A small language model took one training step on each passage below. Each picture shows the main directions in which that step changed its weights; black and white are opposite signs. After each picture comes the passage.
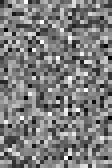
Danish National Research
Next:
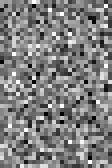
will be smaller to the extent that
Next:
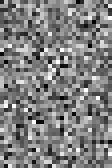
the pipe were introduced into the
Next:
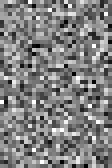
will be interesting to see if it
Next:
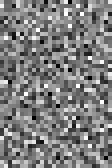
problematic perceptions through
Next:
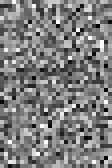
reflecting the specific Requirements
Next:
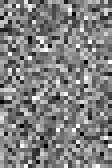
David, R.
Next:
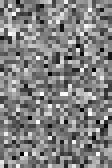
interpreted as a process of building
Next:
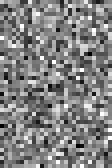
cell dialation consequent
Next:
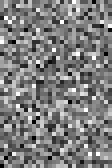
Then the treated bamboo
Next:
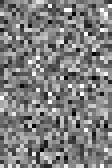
showed the accuracy of the test.
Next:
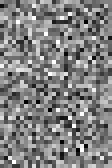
factors and job satisfaction levels.
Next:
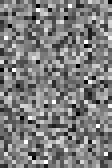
lists) display the structure in
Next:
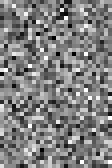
boundary gauge-fixing term,
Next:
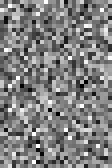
By the intense competition
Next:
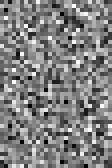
was chosen to be parallel to
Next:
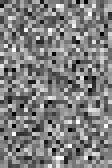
stromal cells area in
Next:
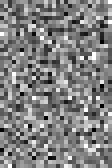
Data curation, Writing –
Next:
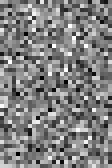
effective concentration but below the level at which
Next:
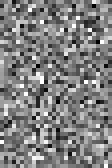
waste management. This study examined
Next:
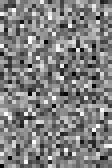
increase the interaction strength between the quantum
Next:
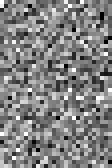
of methodology, conducting the
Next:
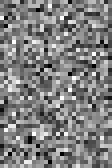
containing a large rapidity gap as
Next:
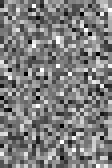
physics. The prize consists of
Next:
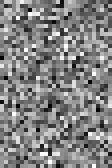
pulsed laser source
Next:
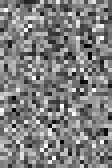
be requested from the corresponding
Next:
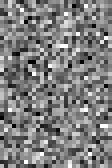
-- \begin{eqnarray} W
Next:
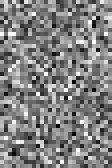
The adoption of TinyML
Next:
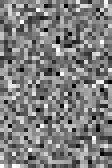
\cite{muno02} and
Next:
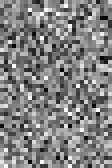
than the single optimizers.
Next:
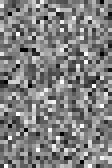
some trigger particle emission
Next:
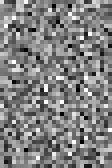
made a rigorous study for
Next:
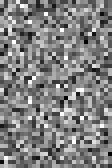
in extensive technology and intensive
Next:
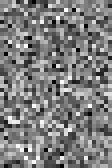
cluster with a black hole expands
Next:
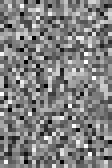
A bipolar reconnection
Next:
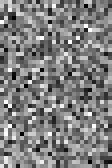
Physical preparation Specific
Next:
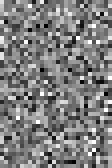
performance metric, a few performance measurements need
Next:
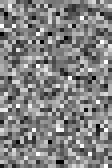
\beta_0 P_m
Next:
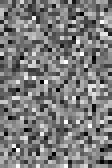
accurately controlled using external fields,
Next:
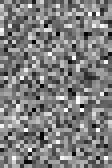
original models, these examples contribute
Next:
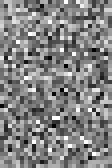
the direct method in comparison to those mentioned
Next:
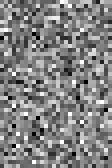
CVE and CAPEC
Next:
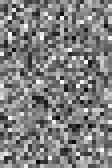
h. After repeated
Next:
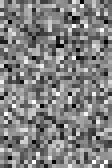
space index $i$ is performed only
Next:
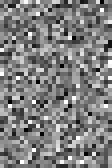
(aka NTFs)
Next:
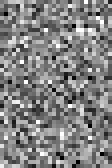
concentration \(Original
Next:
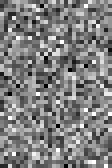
on derivative material on mathematics learning
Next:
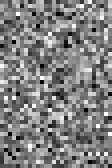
and are equal to those with the
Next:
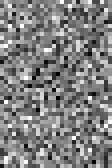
components of the FL vertices
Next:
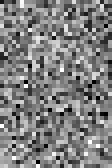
history of the individual documents.
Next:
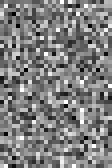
that can be processed into
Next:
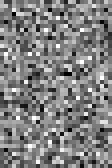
and compare it to the ratio of
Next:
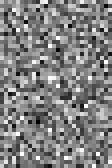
two trapped atoms are far
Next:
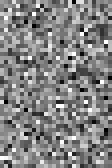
only identifies two physically distinct
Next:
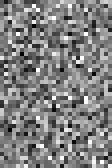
OF CARBON
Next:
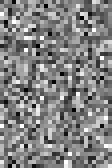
$\lim_{\delta \to
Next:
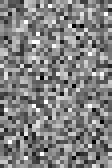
approximate second order differential equation.
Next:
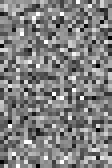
in multidimensional case: Theorem
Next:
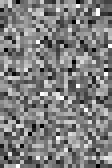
with freshwater inputs
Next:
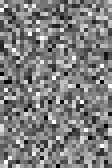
the initial conditions for AR parameters.
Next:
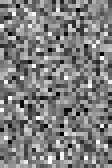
this level could be introduced for public transport
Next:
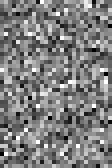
the point where the beam hits.
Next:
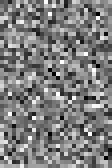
materials). - **Sally
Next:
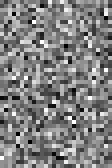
Umer Mukhtar
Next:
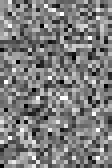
a small number of gross parameters independent
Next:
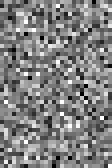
customer and supplier relations
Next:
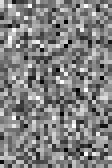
carrier confinement in quantum
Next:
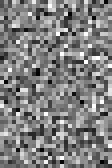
graphite moderator to
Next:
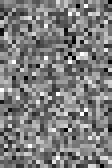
evaluation of therapeutic
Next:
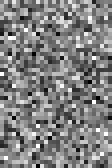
Interestingly, the
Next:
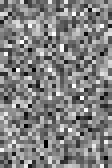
and have increased dramatically in
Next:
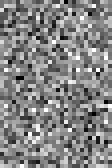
the diagonal direction, we find that
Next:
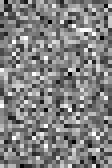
^(Q8) object
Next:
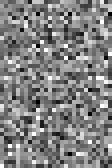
intends to investigate the
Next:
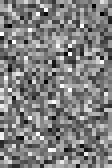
operating under realistic PV
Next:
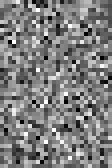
Negative cognitive process and
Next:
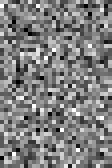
Real Estate and Communication
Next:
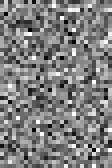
of vector spaces is a
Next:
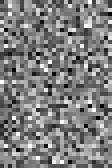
tailored to the individual
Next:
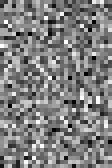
Liouville equation for selected
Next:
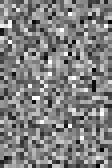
conversation. Or, when I
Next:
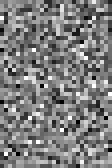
bouncing mechanism found in
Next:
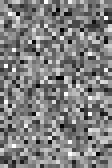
%We call each such group as a
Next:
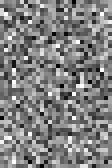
naga higda kada
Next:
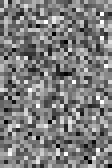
ensuring the reliability of the
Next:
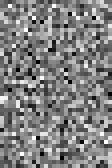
your details below, and an
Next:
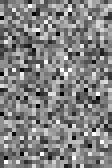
the lyrics do not.
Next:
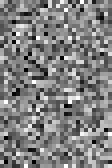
Mounting, and
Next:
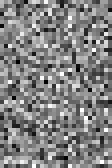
spase, it's expansion from
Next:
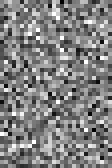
the analyzed product. Table 1.
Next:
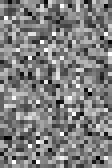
studies concern the adsorption of
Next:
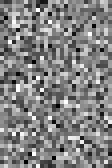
The term digital library and
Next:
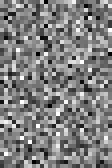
trick to consider d/dx
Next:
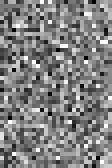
In \emph{Proceedings of
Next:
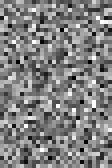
isolation is, therefore, due
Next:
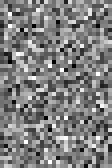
Fig 7 Flow Chart
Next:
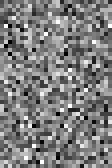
hospitals across India.
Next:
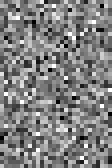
eigenfunctions. An important
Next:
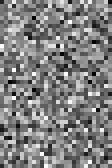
platform Project N°
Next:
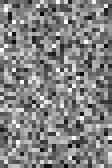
TSS dispersion and induces
